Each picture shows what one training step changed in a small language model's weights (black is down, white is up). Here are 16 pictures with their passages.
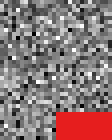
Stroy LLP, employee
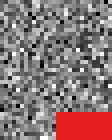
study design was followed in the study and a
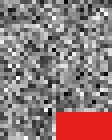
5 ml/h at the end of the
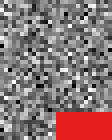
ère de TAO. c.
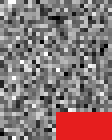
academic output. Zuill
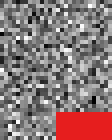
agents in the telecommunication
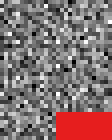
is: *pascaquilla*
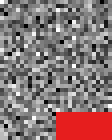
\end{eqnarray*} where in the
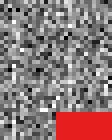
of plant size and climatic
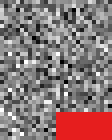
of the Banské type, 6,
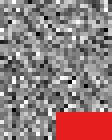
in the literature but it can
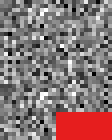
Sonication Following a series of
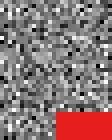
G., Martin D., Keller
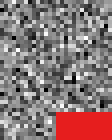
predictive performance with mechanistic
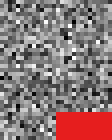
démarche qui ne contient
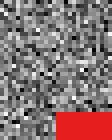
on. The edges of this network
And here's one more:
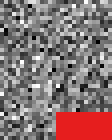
overtone and combination bands
